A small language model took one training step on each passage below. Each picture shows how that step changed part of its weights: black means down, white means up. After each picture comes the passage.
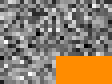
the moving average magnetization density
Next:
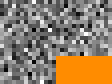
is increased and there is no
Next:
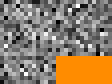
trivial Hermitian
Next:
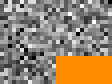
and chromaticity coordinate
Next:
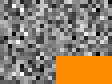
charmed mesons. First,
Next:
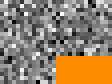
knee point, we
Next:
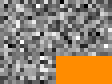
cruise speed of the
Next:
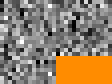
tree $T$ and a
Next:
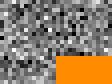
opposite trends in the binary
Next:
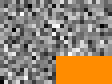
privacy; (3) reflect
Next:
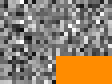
as \begin{equation}
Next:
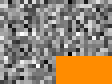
\end{eqnarray} which
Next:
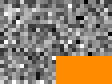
pre-training dataset;
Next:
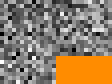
analysis of the problem where the
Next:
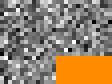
fine-tune the
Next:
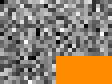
and highlight some of the most
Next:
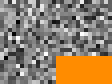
this can be further lifted
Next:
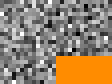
L\'evy flight
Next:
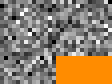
b_\alpha) \times
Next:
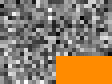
the performance of LLMs on
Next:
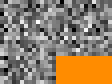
{\em Bottem
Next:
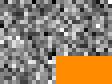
medical imaging domains, an
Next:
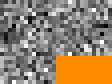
(because of poor
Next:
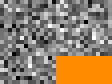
| Elongation at failure
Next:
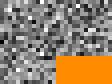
hourly frequency in order
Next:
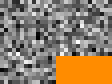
the data. Our conclusions are
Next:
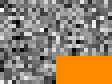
one should comment on the
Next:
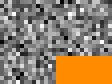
by the blockchain architecture. In
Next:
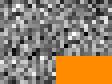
of 30\%, the threshold was
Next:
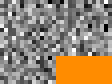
diffuser, as shown
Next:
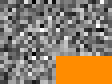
time scale of the order of
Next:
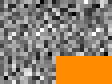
direction is a full segment of
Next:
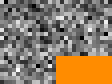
a similar crossover of the
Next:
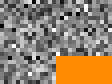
paper we are interested in the
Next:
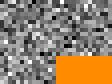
distinguishable experimentally by the spectrum
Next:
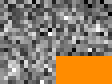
analysis of neutrino oscillation data,
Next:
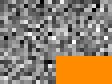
field is brought back
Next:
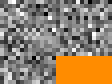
behavior. LAFB
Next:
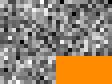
classical midinfrared
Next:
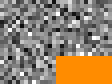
each individual. The classification matrix
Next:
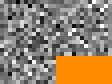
the compound, suggesting the
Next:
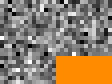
as well as the estimated negative
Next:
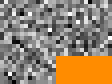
in Eq. 2 from generating
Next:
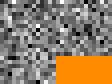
fields in the extremal case
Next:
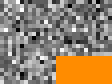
corresponds to a right-side
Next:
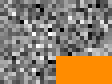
by the above, we have
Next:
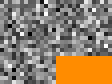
globally regular. In
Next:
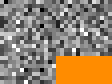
nothing but the usual
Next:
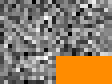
prediction of the QCD theory that
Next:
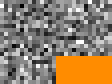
$M/L$ had
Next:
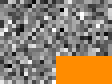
rates, and FIFO
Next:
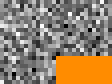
remains stable. Finally, we
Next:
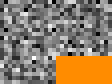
QAH effect with large
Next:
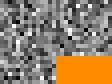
kinds of measuring instruments
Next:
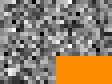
all potentials, we may take
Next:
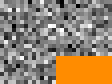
\cdotarg | \hat
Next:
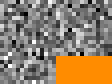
would apply. It is even
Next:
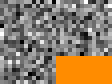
band gap, where increasing
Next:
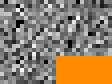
$D_3$, defined
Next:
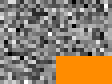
the nonlinear layer ($\alpha
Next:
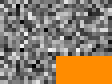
the identical spin structure, which
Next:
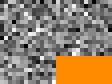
pressure and slope stability can be
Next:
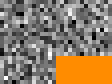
node. The population parameter is
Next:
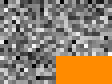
of Nizhny
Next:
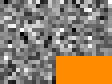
it's Friday
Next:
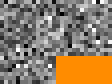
linear regression model to predict encoding
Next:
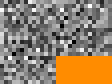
[12]. These should be
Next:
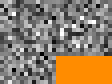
by radiation. We set up
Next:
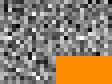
source with $\rho =
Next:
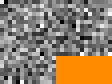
order (as calculated in
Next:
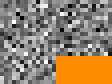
Rotation}: Consider a profile
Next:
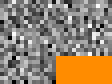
parabolic form. It
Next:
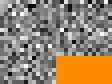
There are different categories of research
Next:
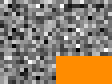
We specifically extend the data structure
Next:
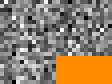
(Grants No.
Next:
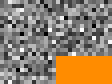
For $su$-models
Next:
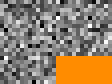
principle, examine this dependence by
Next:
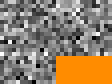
the white noise variances.
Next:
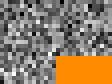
we have stressed here the
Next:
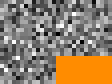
scalar product which contains a factor
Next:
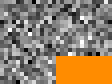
all PVs. The
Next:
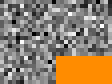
electrodynamics, these boundary
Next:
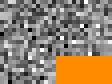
the CMB angular power spectrum which
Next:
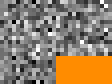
all the cases, having mass
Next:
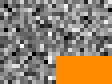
- \delta S /
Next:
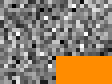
can be too large when the
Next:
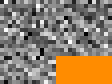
used. The effect of the
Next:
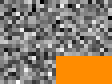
sigma\_2 values are
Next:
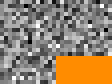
respect to the requirement any specific
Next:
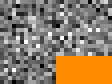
do not necessarily state or reflect
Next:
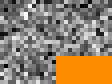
related to the vapor
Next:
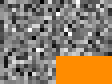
energy. We think that
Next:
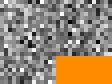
acceptable fits, suggesting that
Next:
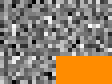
catalogues similar to those we
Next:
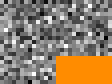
of Alice's two
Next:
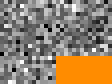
of the EDR —
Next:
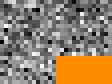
with decreasing stellar mass at least
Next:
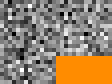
also worth noting that while
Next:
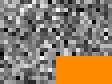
contrasts with the results of
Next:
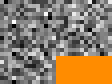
and algorithms for UAV
